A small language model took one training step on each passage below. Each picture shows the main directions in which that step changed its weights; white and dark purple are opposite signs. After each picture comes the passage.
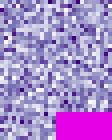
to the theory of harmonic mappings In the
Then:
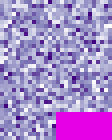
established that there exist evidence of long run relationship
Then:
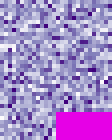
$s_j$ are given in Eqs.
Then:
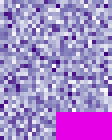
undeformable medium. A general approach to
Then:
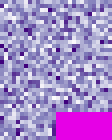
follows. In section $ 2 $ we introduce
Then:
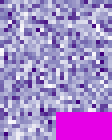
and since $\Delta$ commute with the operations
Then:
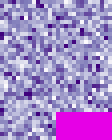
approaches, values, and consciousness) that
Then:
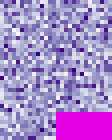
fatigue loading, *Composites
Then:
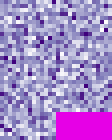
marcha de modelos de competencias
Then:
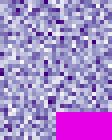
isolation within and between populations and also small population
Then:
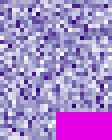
Administração Pública**.
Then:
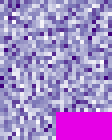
but prove it here because it is an easy consequence
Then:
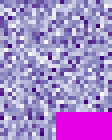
density approach} \label{sect4} Let
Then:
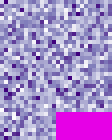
e legenda, para caracterização dos
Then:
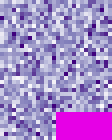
Black Women*, edited by S.
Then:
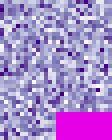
à des cours religieux.
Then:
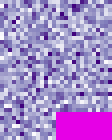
recording of the police interaction, making the
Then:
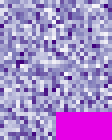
қорамол терисидан
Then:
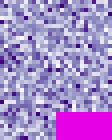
can depend on the airport, the time, and
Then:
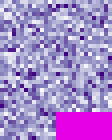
to $g_{jk}$, we have
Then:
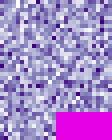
elevates the brow, and the
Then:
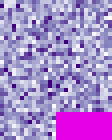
had nodular growth. Only one case was
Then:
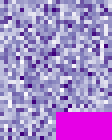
асосда эришилган
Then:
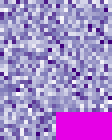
the formation of the above compounds, employing
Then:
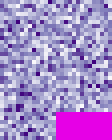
to knock on a door so as not to
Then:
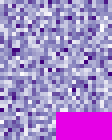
Чаще всего он
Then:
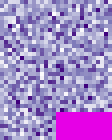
on $Y$, any coherent subsheaf
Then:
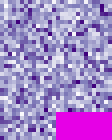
Helsinki and institutional ethics
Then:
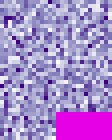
present in the virion particle, gives a definite
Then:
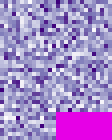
misalnya dengan mengundang
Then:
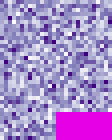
MGM. Les conséquences de
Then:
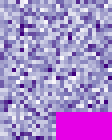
particular, $u_{\Gamma}(P,\lambda)$ is
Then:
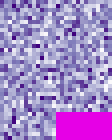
між країнами можуть
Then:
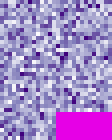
with the chemical composition according to standard EN
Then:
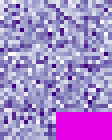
minutes with the pharmacist.
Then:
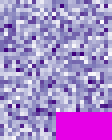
The surveys aimed at the following CP
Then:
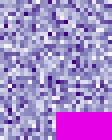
among the experimental specimens and the numerical
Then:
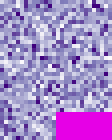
their businesses, as well as recommendations for
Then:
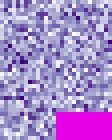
(per CSO statistics 2022). The sample
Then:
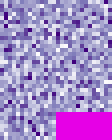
upon planned switching of mainly
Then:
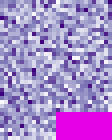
were taken on a Perkin Elmer
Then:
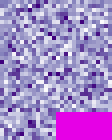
with exactly one vertex in each vertex class.
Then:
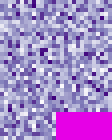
using formula: %ASSAY =
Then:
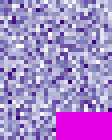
\tag{9}$$ In the case of constants,
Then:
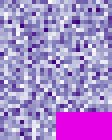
the different convergence curves obtained with the four box boundary
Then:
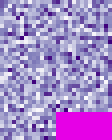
layanan kesehatan juga
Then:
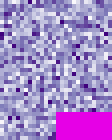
of the complex. They have the ability to form
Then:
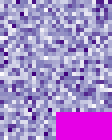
xastaliklarida foyda qiladi.
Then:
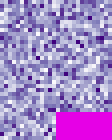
талабларига риоя этилиши
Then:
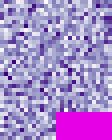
não só no contexto brasileiro é
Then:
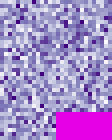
a twisted convolution operator $$
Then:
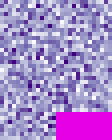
your students and employees with any medical problem on
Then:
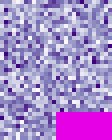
projects). My statement is also supported by the
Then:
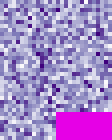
of social development incites social tension and/or
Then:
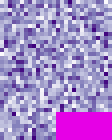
plays a central role in MemCat's
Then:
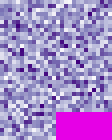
be shared for possible reuse. - Any
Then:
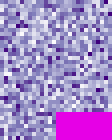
strategic decision, it lies beyond the
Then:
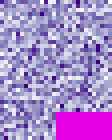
Дяченко А. як складний
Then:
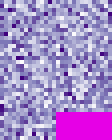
or descriptive name: Deir
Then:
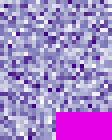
Sheridan & her younger
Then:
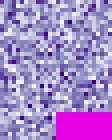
ettirishga harakat qilish
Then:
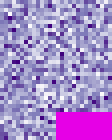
de classes de $1$-\'equivalence.
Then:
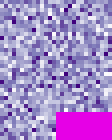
region and magnitude range of interest is 76
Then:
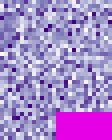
interaction conditions. Experimental studies of comparison
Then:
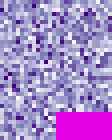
latency values between the high level, outdoor
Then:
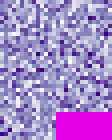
used marketing strategy in modern
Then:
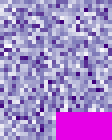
one where each post $P_i^m$
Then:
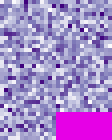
inequality, denoting by ${\bf II}$ the
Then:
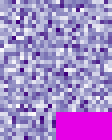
sambil terus berusaha
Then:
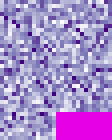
its value is obtained by a bounded summation of
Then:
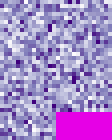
In fact, it is in the process of environmental education
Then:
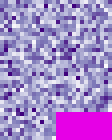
not holonomic and asked about an
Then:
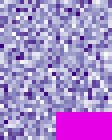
media pembelajaran digital yang
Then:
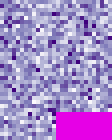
be any suitable topical or dermatological base
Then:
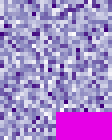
of teachers and their ability to evolve
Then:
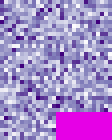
be meaningful, which will always be
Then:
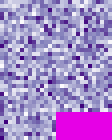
suçlardan hüküm
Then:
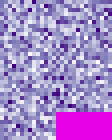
- ✓ Common marketing platform
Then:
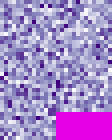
a syringe and the automatic oil
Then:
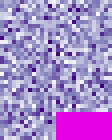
case for all of the results presented in this section). On
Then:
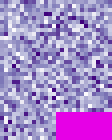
Department of Pathology, KAPV
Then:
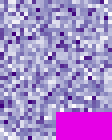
AI yordamida ta'lim
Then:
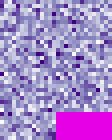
limas ker de primeira e
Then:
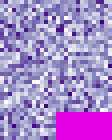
planned OGs in proposal Process
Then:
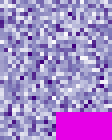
= E_{ave}$ is really mathematically
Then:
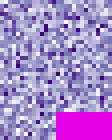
text document. According to this feature the
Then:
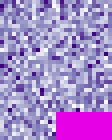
about freedom, leading to change the
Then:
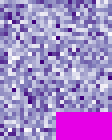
, D_B – оптическая
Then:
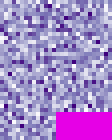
to the Fe deficiency.
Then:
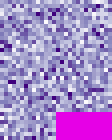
contralateral deviated nasal
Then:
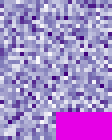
their strong time-step restrictions. A
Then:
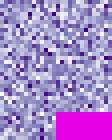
involving $\eta_{Z}(\cdot)$ in integral equation
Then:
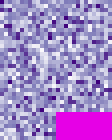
steps of this proof. LEMMA
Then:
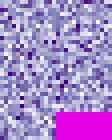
both shocks damage output and employment
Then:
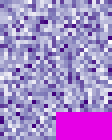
sanitaria, debidas al
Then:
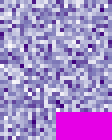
and growth regulators, the control of the
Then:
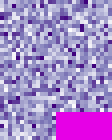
of $(P_i)$ and of the proposition is
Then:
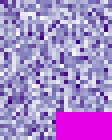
{Generalized quantifiers and compact
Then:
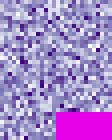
meeting focused on a technical
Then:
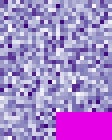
was decided to be used is the
